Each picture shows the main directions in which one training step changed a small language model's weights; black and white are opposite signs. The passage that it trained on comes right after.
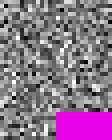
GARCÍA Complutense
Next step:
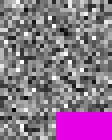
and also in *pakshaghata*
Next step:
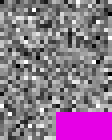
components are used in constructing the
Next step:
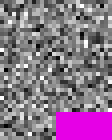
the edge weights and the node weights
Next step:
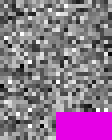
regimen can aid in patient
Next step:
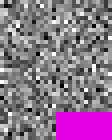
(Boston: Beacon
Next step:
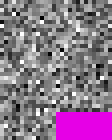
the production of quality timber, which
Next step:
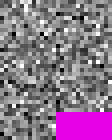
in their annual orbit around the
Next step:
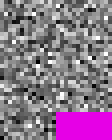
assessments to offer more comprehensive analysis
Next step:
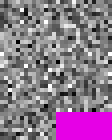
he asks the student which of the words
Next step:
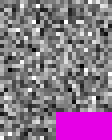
indicate these differences, but they also
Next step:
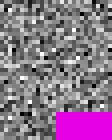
removal property. It is
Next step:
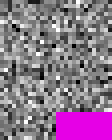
metal plate and the distance between the two
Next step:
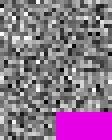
and sexual offense. Section
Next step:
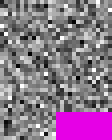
In local collisions, momentum
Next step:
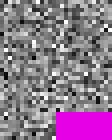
of rank at most $r$ based on
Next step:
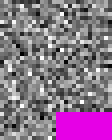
and temporal information processing. Its
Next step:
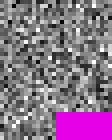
unavoidable process. The land
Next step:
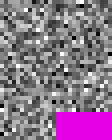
bound on $q^2$, we follow the
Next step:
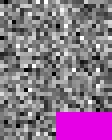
sharp variation or a steep
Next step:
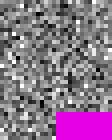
"residual" for each cell that can be
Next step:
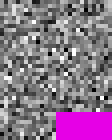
linear relationship $(V_{th} -
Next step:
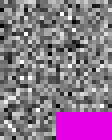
even a fixed number of hyperedges
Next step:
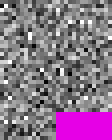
This methodology results in more precise models,
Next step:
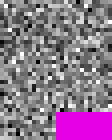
natural interaction with other people could be
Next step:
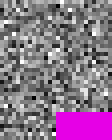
rich as film or poorer. The
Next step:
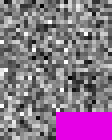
and texture irregularities.
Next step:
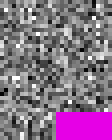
not only generate more embodied
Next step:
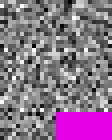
WP7 will organise capacity
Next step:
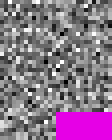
and bond preferences
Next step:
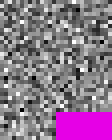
an inefficient acceleration of electrons
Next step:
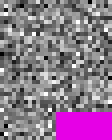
villages on the Kowsar dam
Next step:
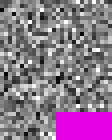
of a typical civilization – including
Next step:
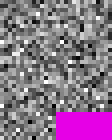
The major issue listed was
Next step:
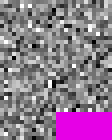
a lower level $l' < l$. The
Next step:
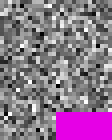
development strategy, which necessitates
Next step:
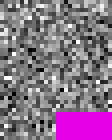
such may not be very pronounced for the
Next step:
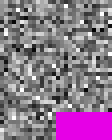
matrix. This step mainly consists of
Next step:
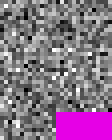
is modelled by atmospheric
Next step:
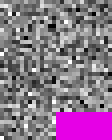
decision. It is, therefore, an
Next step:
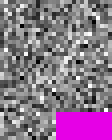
Allergic rhinitis,
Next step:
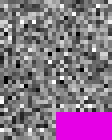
the so-called anaerobic
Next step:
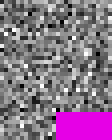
subproblems in the parsing process. We
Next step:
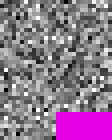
there exists $w\in \calW$
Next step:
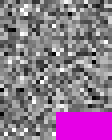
REPERLOG = 8 :
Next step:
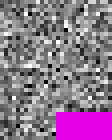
of seeking out stylistic variation wherever
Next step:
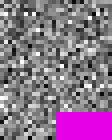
took place in early 2021,
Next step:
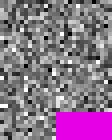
to the Judicial Council based
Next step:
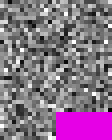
true, the critical exponents
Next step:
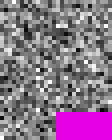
S, Tang C H and Lee M C
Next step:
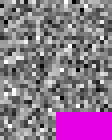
(the curves for 25 and 50 K
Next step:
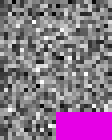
among EU Member States. A
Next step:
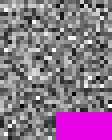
\, . \end{eqnarray} This reduces
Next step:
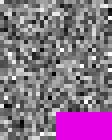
understand that the massive pole
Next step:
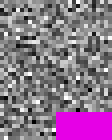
transitions with hysteresis. The
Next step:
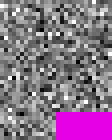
large-$x$ quark. With this
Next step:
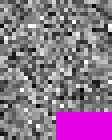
Machine learning model $$y_i =
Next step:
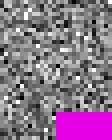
of a set of measure greater than 0
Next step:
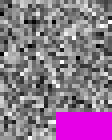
gyroidal material (~100 nm
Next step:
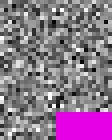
given in kiloparsecs on the top
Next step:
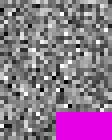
positive and negative characteristics,
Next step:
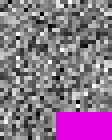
trees. \item For the remaining
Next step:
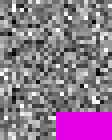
small number of cases will still require
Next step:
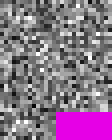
types of matrix elements depending on
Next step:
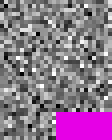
days a week. The numerical
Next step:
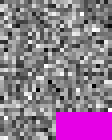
\beta \langle h_N ({\bf
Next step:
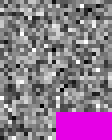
dust used in cosmology) does not
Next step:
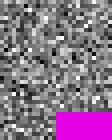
Haroun, B. Cook, and
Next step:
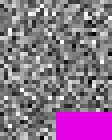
more towards high-level features and
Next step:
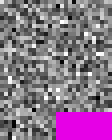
and Generalized Error
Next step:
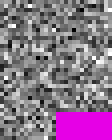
depend on woodland resources to
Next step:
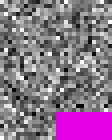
is fulfilled in a region
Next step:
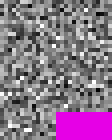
LR-Husimi representation.
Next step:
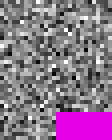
where the instability should develop. In the
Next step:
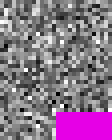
were able to exhibit ``field
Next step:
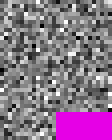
the blanket begins to reach
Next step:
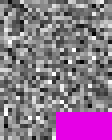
$F_*$ invariant for different
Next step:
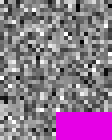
frequency. VAT demonstrates a stronger
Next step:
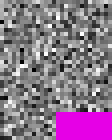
the European Union, the
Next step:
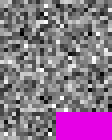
Spain Anne Kopka
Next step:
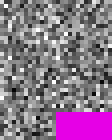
lived components, while the solid line
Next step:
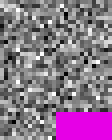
there is no general-purpose
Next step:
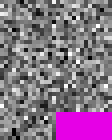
Most of the academic literature
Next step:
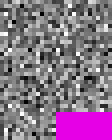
to collect main data, while data from
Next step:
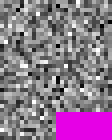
unit}, a function in $\R^{n
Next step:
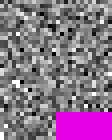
The dotted boxes within a
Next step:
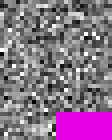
be governed largely by the object's
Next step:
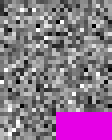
\cite{gunion}. An observation of
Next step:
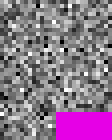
necessary to change the parameter of the
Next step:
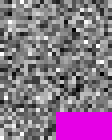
track of the provenance of data as
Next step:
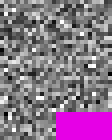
structures and mirrors that must withstand
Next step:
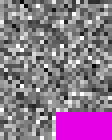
generated from a uniform distribution on
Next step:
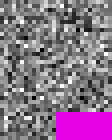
masses start to systematically exceed
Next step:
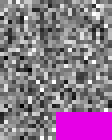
one of these two terms vanishes.
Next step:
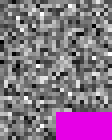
VP model is used and also Oxford
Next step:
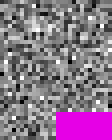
they are not wanted and can cause
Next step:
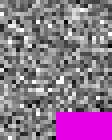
on Table I and Table II. As it is
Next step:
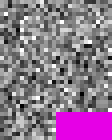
wavefunction, {\small
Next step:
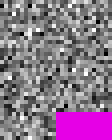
hepatopancreas of sick
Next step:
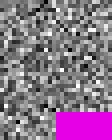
by Herwig (2001) the
